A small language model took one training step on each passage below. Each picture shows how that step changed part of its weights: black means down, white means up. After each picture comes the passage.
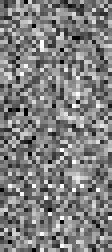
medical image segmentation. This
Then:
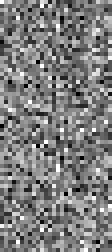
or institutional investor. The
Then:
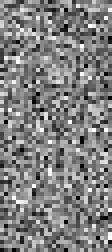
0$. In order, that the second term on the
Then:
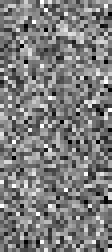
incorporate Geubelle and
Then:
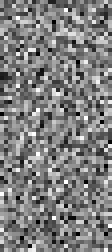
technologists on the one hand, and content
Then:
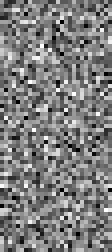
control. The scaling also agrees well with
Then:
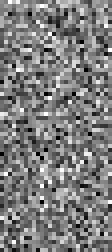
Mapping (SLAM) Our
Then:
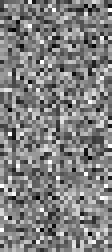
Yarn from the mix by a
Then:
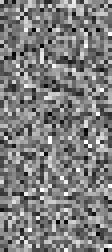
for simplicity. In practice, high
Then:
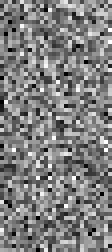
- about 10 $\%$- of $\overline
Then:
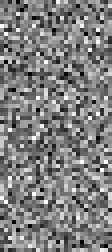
found faulty.} unavailability
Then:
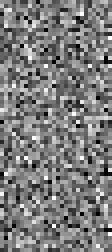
in Remark \ref{DSC
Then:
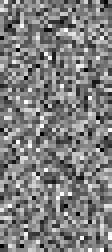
the first draft. VGB,
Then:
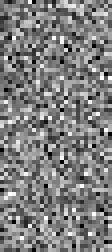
even with magnetic field errors caused by the
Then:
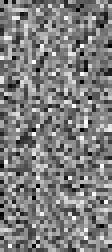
authors declare that they have
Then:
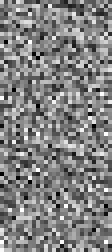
paper assesses the benefits of a
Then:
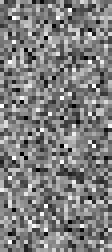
an appropriate distribution one needs to
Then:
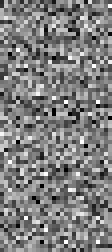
need of uninterrupted series
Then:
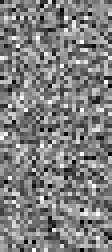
the tumor area. In addition,
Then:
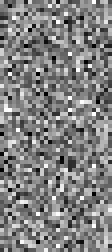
acknowledges support from the National
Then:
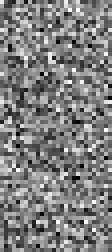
connected to each other by a continuous
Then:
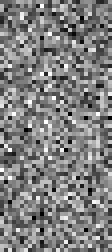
empty REPEAT Place
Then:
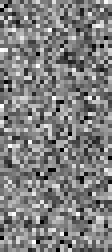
tunnel barrier. Such
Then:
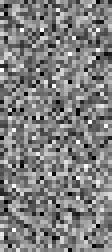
suboxide, is supplied.
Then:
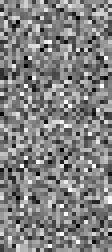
{Kauffmann} G.,
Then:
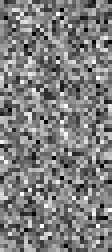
culture's expression forms.
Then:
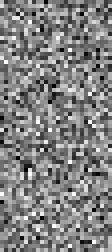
of Complex numbers to explain the
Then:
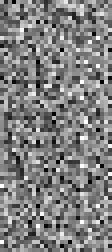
about the impact risk value is needed
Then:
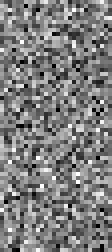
OECD Economic Survey
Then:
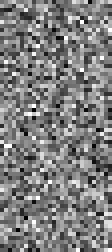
The \textit{reduced word
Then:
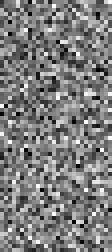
ElektriKa, as well as
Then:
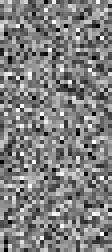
and S. Tamura, "A
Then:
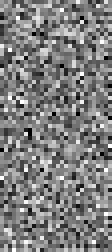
file using a circular region with a
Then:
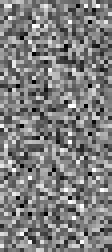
}} \PHYSREV %
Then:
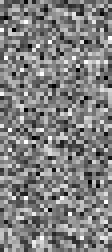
struggle." "The Raw
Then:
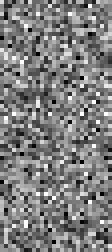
charges were then re-derived from other
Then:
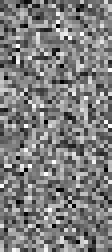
the system-reservoir interaction is given by
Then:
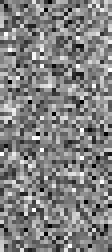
= -\nabla(\nabla
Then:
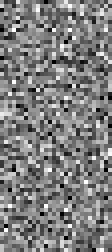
the project Kick-Off. They
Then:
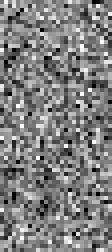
$U_\text{PMNS} =
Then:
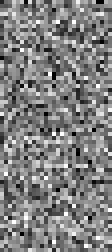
EGF and Aloe vera for
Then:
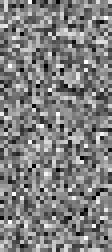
some moduli \cite{ds}. These
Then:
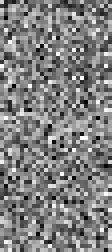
symmetry breaking. The lack of
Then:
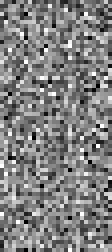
functions for $N\leq 2$. Thus
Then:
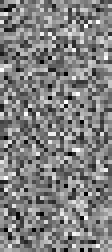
observed completeness rises as a function of
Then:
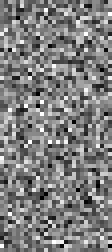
Variable Mean n (%) Left
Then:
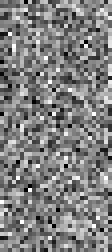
curve of Figure 7, i.e., for
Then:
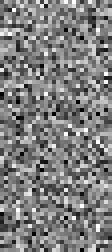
there are no similarly strong correlations of the
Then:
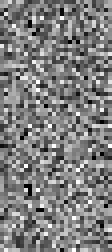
circular lepton and hadron
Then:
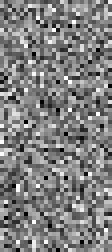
were identically formatted across models and
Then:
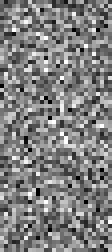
intervention. This reduction in delta
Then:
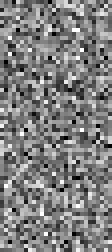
this research, reasonably predicts the
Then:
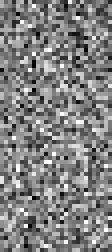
32 rules in six different
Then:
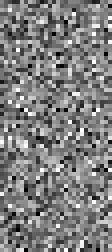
The observed hepatoprotective effect is
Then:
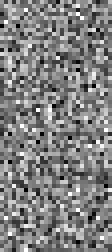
focused on improving financial resilience
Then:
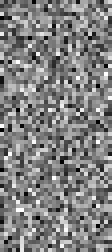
inventories, securities, and
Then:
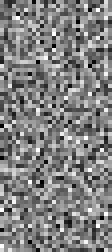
of the treatment plan, but we could not
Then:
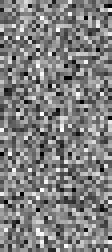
and critic (\texttt{o3})
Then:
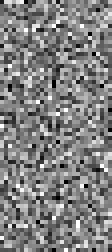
enhancement per Ce ion in the
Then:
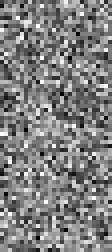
nuclear collisions, the space-time
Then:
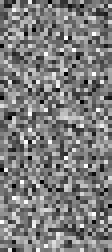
individuals with a positive bias toward
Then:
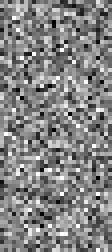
administration Va :
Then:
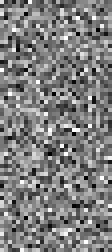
scalar QED as an effective theory. We show
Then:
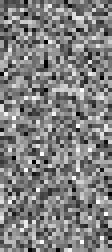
field-cooled data at $H_{\rm
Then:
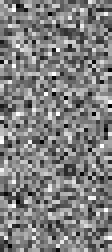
acetate protection group upon contact and
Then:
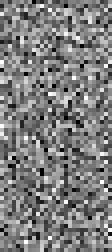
(green) and $2\sigma$
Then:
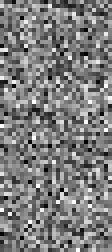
that the size of cooperative motion at
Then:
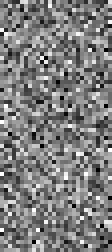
\end{equation} Moving to the
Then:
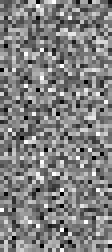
celestial representation theory have since been
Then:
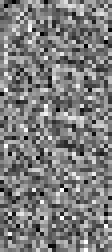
with different diameters is briefly
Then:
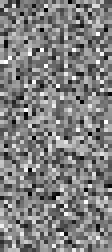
issues and value conflicts related to
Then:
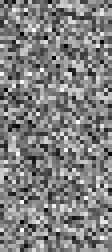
interested in the time interval between the big
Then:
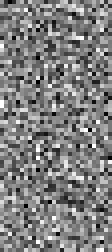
as to determine the effectiveness of
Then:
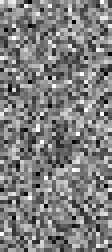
end consumers. Alongside, the
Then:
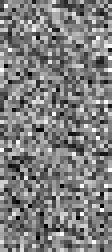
According to one study, three months
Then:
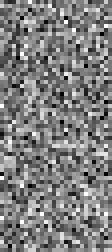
also to do so in a way that is
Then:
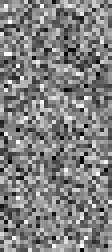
=\omega \begin{pmatrix}
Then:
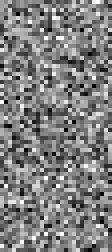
Sewakunj Hospital,
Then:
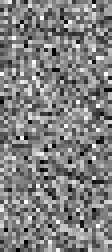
linewidth narrowing; the resonator
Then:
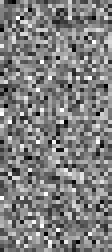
to IT and software were viewed
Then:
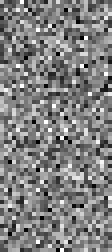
and in the absence of frozen
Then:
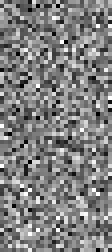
appetite and hence risk
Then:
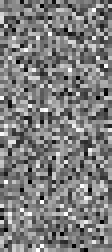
non-traditional students such as working
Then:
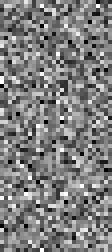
CT-Scans} \author{
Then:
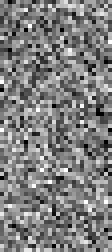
went on to say that Google
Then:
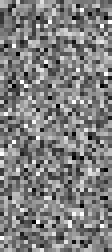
appears when $L=D$ or,
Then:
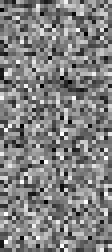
the dynamic analysis, it is possible to correlate
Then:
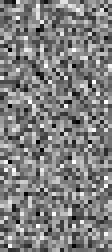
the first sum also has a corresponding term in the second
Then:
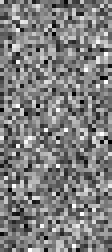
original places, image facing
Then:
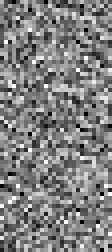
to reduce the effect of corrosion is
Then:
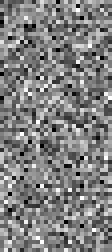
and $f(E)$ are the electron
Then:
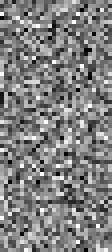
multifractal techniques, we conclude
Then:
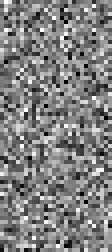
with narrow, steep access
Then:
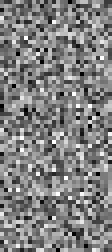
is the base temperature, $a$ is the
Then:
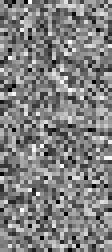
out to perform its functions. This hormone has
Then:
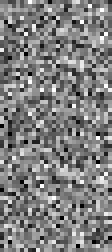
at logging sites and at
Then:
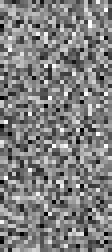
HPLC chromatograms of
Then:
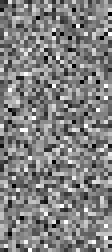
A trade hypergraph of 5
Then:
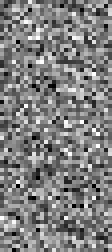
system. For its own test series
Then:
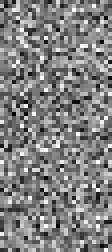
their poor life situation 1
